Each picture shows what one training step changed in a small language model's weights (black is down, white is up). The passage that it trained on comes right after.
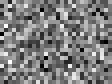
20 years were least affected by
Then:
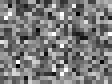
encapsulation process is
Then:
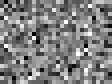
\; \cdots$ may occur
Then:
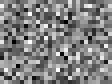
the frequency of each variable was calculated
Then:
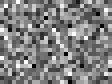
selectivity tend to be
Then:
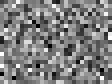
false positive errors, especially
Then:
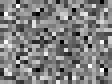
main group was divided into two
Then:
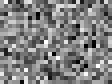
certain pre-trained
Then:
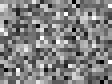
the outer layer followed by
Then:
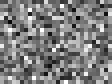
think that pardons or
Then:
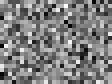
performance remains one of the least
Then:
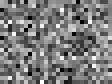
chemical delithiation, and
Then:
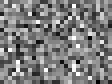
the utilisation of neural networks
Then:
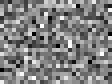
to translate abstract information
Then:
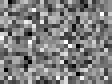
work is that its phase transition
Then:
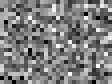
Slowdown of the dynamics
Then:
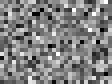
three intervals: the
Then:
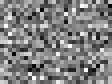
age of 1500 days according to
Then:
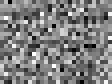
project and to jointly discuss
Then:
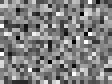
the imaginary part of the
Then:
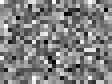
disk in the continuum.
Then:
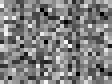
simulated spectra. The number of
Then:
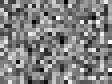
which we believe is
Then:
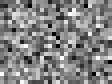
Draco\dotfill &
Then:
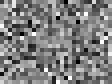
a week of one day
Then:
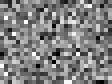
TMS method to suppress
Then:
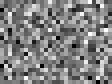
Composition of fuel
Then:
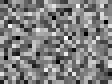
\text{such that}\
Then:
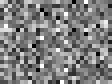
highest magnetic fields so far observed
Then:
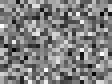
initialized. When the device
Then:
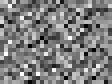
larger ascomycetes,
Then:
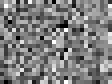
noticed (b.}
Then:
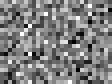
that shock-excited
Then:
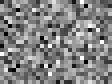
are detailed in **Appendix
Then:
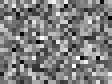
on two discrete variables,
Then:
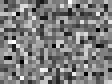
or how meta-data
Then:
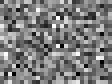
her cardiovascular
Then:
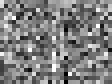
density (green), and both
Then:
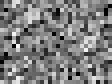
adjacent organs such as
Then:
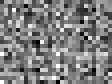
redshifts in these
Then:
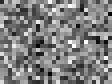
and implementation of a completely
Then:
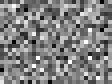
myocytes which
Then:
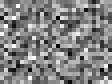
show the calculated results in Table
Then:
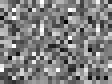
result showing the frequency of
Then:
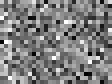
usual supergravity fields becomes
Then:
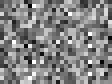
& \mapsto &
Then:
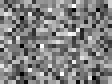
after subtracting Gaussian
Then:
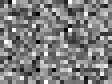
of students who were part of the
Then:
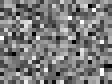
data protection (Lei
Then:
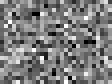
institutions, universities and
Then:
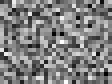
of a CO detection means that these
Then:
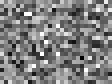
and superluminal motion provide
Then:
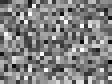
sign of inferiority.
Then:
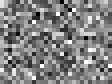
generated by the scalar $\sigma$,
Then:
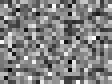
are shown in figure 1. In
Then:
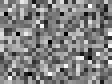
normalizing, this technology allows the
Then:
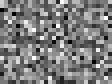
strategy in terms of the variance
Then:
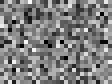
and rising prices leading to
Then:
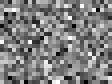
time of the killing
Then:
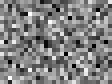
Volume Manager keeps
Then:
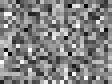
phase envelope as the
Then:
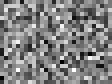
that the energy diffusivity
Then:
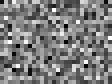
to promote learning. 4.
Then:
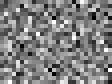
better employment conditions X New
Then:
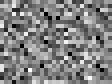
a mean initial weight of 4
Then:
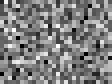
ever have anticipated
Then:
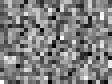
unfavourable whereas
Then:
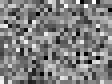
when an intact protein
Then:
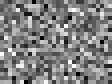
embankment. Both
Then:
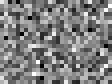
life is considered a key point after
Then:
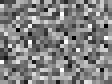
mesh. Results are
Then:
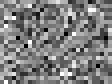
analysis using timescales requires attention
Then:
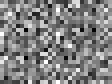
class is the calculation of the
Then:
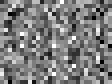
statistical inference with observational
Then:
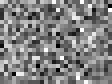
attention has been paid to understand
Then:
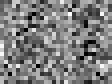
"a new strategy, but an
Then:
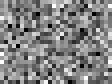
they can be directly measured because the
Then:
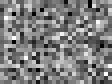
capacity, aiming to
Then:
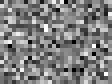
focus the DDT on an
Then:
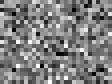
and Data Reduction}
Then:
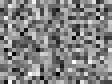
cement manufacture
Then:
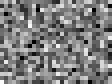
"fits" so well to
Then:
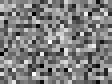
the course back from an
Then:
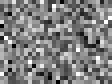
Editorial triage
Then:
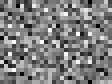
Mode Decomposition
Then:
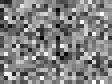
Information This study analysed
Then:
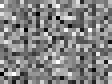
we show the results for the
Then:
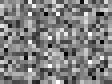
than the size of the corresponding
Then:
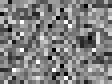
their students and integrate AI tools
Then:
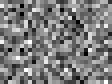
limits of weak and strong measurement
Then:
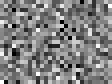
\theta_a$ as follows
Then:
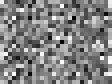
but whose shape makes it difficult
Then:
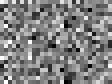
monitoring of water parameters, including
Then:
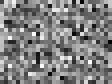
and at the same time, it
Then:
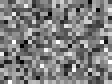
some general remarks.\par
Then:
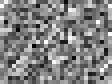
the Hamiltonian which includes the electronic
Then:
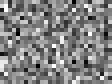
diluted up to the
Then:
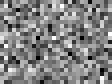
are generally considered to be
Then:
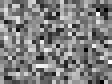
thin films prepared by
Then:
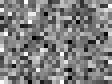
before kidding, and then
